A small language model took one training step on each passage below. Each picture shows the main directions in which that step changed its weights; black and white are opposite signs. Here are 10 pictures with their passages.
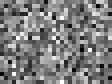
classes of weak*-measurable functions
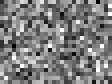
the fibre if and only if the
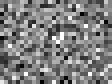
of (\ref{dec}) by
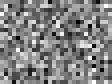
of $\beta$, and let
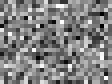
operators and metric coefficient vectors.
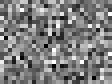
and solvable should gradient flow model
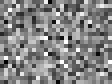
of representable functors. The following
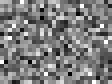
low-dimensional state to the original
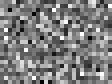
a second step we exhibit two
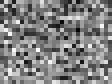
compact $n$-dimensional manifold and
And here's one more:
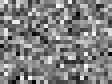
setting $h(u)=u
